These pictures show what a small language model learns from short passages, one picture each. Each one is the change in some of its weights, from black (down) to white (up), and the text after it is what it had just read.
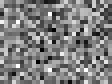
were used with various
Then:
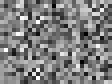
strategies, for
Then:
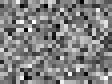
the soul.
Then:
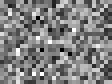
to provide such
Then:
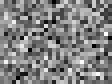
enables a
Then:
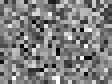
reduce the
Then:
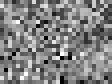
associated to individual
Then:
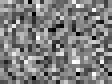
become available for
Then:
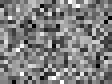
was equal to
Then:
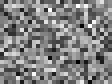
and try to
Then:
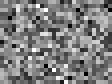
these toxins
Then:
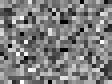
weeks while
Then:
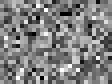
skin like the
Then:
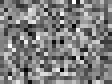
level capturing
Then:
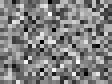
then it can be
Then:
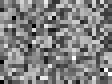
be completely
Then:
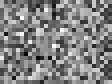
within key
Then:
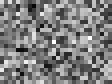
This section
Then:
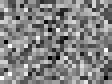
species from the
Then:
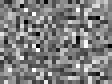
Materials for
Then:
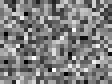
as the measurement
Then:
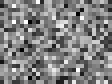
s \in
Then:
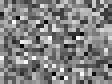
concentration of
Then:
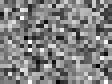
particular method of
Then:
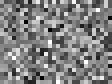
recognize the
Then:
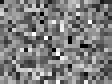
primed with
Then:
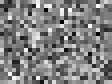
ensure career
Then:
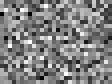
change of climate to
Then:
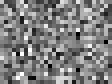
of songs
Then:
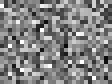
higher values of
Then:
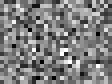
one γ
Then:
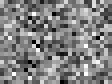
proposed method, with
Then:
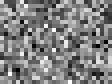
of a high level
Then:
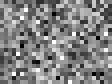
during storage
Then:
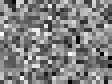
an area of significant
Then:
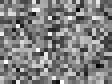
adopted a
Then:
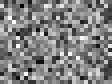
quality aspects
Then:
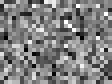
in melody
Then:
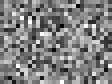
or lumps
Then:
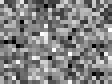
of simple number
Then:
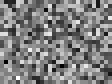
a physical
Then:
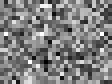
why many countries
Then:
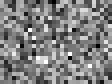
as the first
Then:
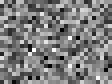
After 5
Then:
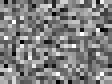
size than the
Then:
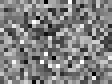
of debates
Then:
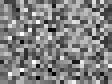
system to our public
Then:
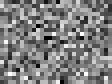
calculated value was
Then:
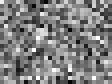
The second model further
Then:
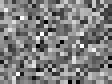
increases with the
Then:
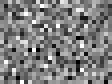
primary schools
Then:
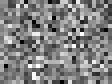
analysis, but also
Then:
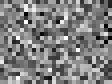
mainly of the
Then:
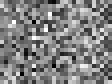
used as the
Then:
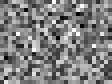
and copy
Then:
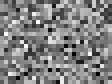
service is a
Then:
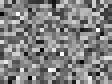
these methods are not
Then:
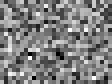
law systems
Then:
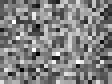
composition, but
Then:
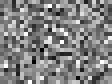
edge of a
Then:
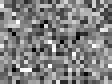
further coverage of
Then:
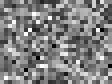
classification and
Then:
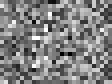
used as a
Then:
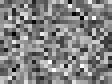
spirit of
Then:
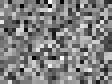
the individuals.
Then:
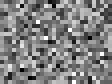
information. They
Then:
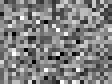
transfer and
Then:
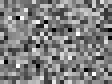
association with the
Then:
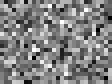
a significant factor
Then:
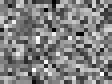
the findings will
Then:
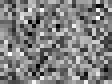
also Local
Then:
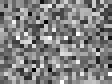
importance of specific
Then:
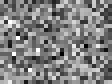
which includes
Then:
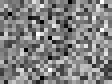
criticise the
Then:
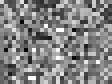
of translation
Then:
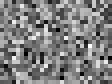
determine what
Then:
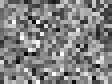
performed computational
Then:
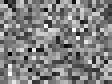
a relationship between social
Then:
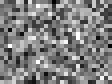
making them
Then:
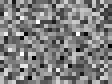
team. These
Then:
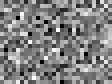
difference in
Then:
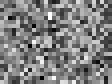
be used to
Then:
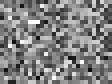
levels of total
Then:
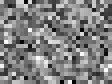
the study, no
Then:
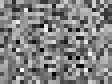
new organization was
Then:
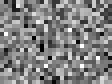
fear, on
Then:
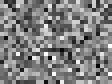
a continuous
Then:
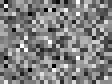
apply the model
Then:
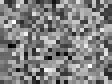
the method used for
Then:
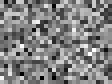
their academic
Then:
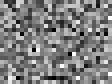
a conservation
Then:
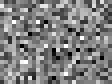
low implant
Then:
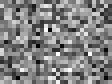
skill from a
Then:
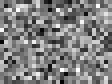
DR testing
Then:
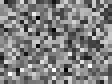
for its ability
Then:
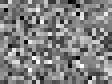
did that
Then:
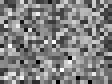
and the data
